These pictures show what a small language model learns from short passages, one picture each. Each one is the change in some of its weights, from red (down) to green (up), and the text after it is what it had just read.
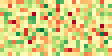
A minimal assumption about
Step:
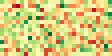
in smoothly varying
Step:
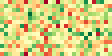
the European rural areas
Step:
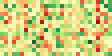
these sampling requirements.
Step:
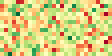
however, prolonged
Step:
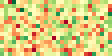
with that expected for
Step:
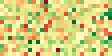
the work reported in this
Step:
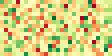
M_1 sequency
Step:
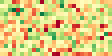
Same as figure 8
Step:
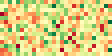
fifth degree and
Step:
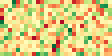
more, save less
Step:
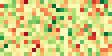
past behavior of their
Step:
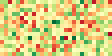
where $p$ is
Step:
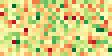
measure how well the generated
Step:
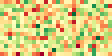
Er_i to
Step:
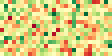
and in that case it
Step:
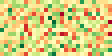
fibers. The property
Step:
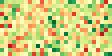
matrix. The tree components
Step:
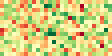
by employing weak
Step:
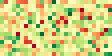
workers. Bar code
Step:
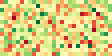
dimension 28 and ${\mathfrak
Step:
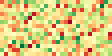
it suffices to prove that
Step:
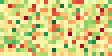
watermarks and the
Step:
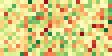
handers the volume of
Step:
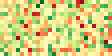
poorly studied.
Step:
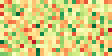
can be calculated like
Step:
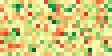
120 patients were
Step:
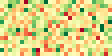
terpenoids in
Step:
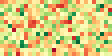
will prove that, when
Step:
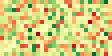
from the perspectives of
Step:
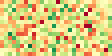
from single or from multiple
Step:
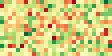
no effect, and
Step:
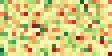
of $f\in
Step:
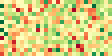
I.e., defining
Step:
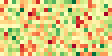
played by the
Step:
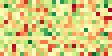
in the existing literature on
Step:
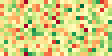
its presence indicates a higher
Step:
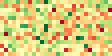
addiction for
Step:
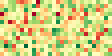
dual variables. Finally,
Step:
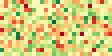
way to this development would
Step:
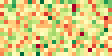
strongly on the shape of
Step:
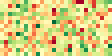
role for humans and
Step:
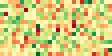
i v_i
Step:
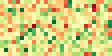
is not located along a
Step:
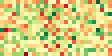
Others also use
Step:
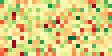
TABLE IV
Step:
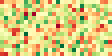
f \cdot \nabla
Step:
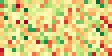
For a general theory of
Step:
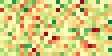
Israel in
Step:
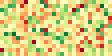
state various versions of
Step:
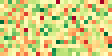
understanding coarticulation
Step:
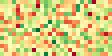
ideal $I\subseteq
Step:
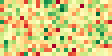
so, let us set
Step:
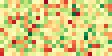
can drop the condition
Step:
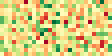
pain management:
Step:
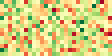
and perceived interference
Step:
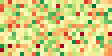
then the resulting model can
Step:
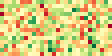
noise mitigation
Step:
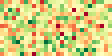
rupture is
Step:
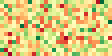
the number of distinct
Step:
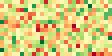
Proof.} It is sufficient
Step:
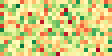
methods. In some
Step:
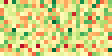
motions and with
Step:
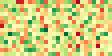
In contrast to existing deep
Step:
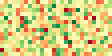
small constant associated with applying
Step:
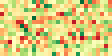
every tolerance of $
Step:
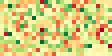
The physicochemical
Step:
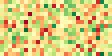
outlined --
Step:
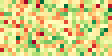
open immersion of
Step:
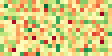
by the bounded convergence
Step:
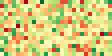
systems, such as
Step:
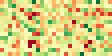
finite dimensional differential calculi
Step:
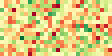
no such an extension
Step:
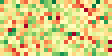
years, with a complete
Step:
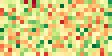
in non-decreasing
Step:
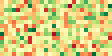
from the i th
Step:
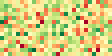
of learning. In
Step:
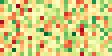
Bijman et
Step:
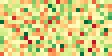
7 hours of
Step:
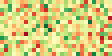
versions of the
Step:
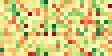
achieved as follows:
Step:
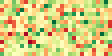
but accessing it requires
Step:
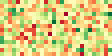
is also in a state
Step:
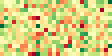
such as the dining
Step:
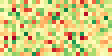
variability of svaras
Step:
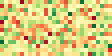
Section 2, we state
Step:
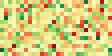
the reader. The
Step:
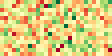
prepreg by
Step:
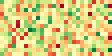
manifold is a complex manifold
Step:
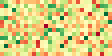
Total volume of the
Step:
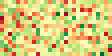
V_\infty, \
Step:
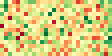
sea ice in the
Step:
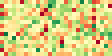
subjects using 5 to
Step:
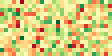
theorem as in the proof
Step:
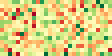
all pairs $(\alpha,
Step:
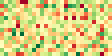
mathematical representations, the
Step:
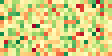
and reduced-order models
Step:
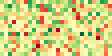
higher risk of eating
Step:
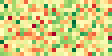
and specific, and cannot
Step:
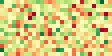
topological cyclic homology}.
